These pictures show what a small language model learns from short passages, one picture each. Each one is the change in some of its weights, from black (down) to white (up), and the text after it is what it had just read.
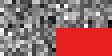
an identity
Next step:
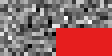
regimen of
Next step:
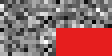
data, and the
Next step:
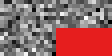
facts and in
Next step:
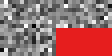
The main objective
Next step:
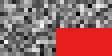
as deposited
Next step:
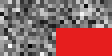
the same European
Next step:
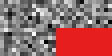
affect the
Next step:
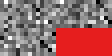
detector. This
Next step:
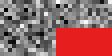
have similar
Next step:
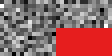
forces of
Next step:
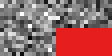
School of
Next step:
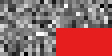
whole interaction
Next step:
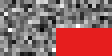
in comparing the
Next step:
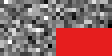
and relative
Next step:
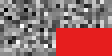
have been known
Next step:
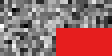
an average
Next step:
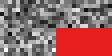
the time of
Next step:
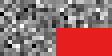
was a significant
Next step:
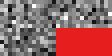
the scales
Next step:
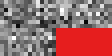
implications are
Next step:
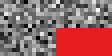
relevant in
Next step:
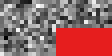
are formulated in
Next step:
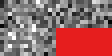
to investors
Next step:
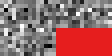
staff have
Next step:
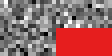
This point was
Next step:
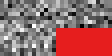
more than a
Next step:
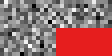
at large.
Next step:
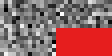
as not significantly
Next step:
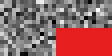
to the higher
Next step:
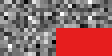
used as reference
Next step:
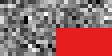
structure, norm
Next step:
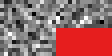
central role
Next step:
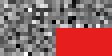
but it is not
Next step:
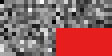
the car to
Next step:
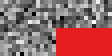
has focused on
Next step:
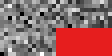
of MPAR
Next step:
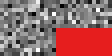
policy that
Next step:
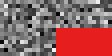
PM as
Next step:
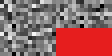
loop of
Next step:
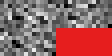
relationships and
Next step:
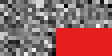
work and communication).
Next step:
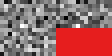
prompts the
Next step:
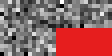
the damage
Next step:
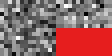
the cause of
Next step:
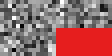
using three separate
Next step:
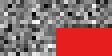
comparison between
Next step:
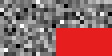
was done and
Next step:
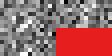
education system is
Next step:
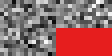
in the area of
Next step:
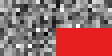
a suitable
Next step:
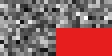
the Special
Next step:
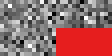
used recently.
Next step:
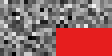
economic development of
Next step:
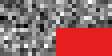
created a
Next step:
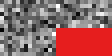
the data,
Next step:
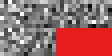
A main reason
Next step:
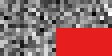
lessons or specific
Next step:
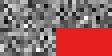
body of
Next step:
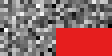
and regulations.
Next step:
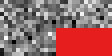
with educational
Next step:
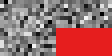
colour system
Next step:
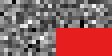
is related to the
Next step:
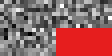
of the past
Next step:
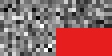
the stack.
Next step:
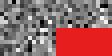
divided by
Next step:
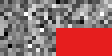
activity, supporting
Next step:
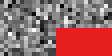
order to advance
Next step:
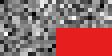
Both studies are
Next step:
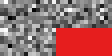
scope of
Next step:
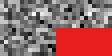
in mind the
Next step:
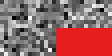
nothing about
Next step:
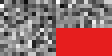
for investment
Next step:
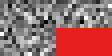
addition, climate
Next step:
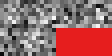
community niches
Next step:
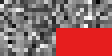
of professional
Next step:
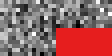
a final
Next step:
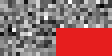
language skills
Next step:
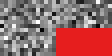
typically a
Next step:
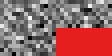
energy efficiency of the
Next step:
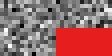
They use
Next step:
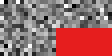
person name
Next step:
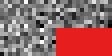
and mental
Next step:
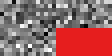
is sufficient to
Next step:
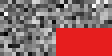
as well with the
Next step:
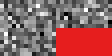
Law on
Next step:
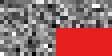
would rain and
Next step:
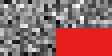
more secrets
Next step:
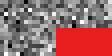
market within their
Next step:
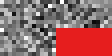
different solvents
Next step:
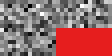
study subjects in
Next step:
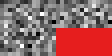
factors such as
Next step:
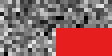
the investigated
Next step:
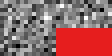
Ranking –
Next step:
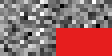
Bor area in
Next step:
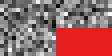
and avoidance
